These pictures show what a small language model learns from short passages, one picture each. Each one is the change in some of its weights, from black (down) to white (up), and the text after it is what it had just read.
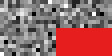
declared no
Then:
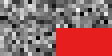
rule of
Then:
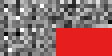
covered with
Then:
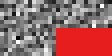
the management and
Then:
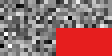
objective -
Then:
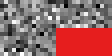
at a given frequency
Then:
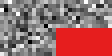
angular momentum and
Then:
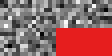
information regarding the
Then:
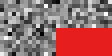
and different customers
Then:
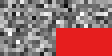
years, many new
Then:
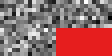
the spike
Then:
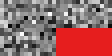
proper to the
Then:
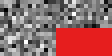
balance based
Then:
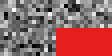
might reflect greater
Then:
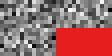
the patient's
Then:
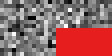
networks for producing
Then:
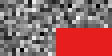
the signing space
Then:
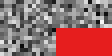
in DM and non
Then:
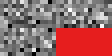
code for each.
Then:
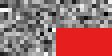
using SPS
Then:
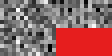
We consider it an
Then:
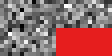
Center for Research
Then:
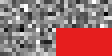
RS scenario,
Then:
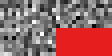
a function of initial
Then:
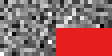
research findings it has
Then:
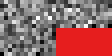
at a time point
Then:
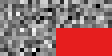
special cases for which
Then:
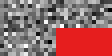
enhanced -
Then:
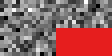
wastes and
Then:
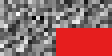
depending on
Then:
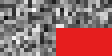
the SD of
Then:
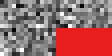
involved becoming
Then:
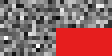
demonstrates the research
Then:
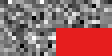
Metrics and
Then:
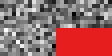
the number of
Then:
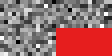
and advanced
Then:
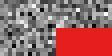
2.7 points
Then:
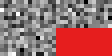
each sector \f
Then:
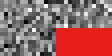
on the economic structures
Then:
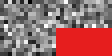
moderators and
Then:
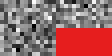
for this reaction
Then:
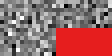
that week,
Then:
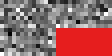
We can therefore
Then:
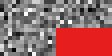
is important to give
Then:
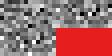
\\ \hline
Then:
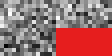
context of the
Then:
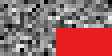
State. The
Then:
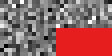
carried out at the
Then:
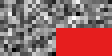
in day school
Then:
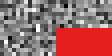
the YIG
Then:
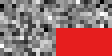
$d$, from
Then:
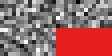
the para
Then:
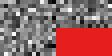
these authors confirmed
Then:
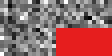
operando experiments
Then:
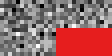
black holes),
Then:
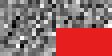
environmental perturbations
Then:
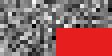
for agriculture
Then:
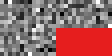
rest 50 strongly
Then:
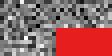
centre . We
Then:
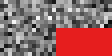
at the level of
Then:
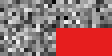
and 3D
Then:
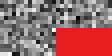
the build and
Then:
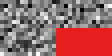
as follows:
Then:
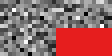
are supported by an
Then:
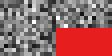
a description of the
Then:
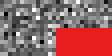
variance noise
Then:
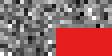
matter fields reads
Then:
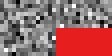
reach quantization
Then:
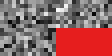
concentrated in the
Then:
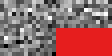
of this study was
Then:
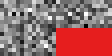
of mobility in
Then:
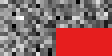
Operative Data
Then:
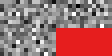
and practice,''
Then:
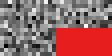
cells of the
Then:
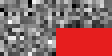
method with fixed time
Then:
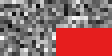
stay up to
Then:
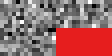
hundred or
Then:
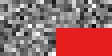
The asymptotic
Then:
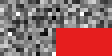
job is a unit
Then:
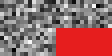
the evolution of many
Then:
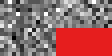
fields in curved
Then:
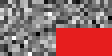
which are stated
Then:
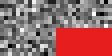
the LiH
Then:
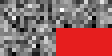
growers completed
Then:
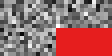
in sitting position
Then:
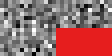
developed algorithm for
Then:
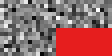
if the distribution of
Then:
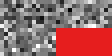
find that at
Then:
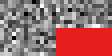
European General
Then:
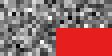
of the dual
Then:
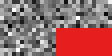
An alternate,
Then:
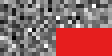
rotation in
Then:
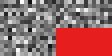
with any object
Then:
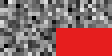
patients in the
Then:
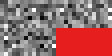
local energies have
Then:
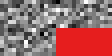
[1] produced
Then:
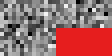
back. In this
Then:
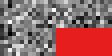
refuse to
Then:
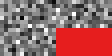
The above discussion
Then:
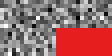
even in such a
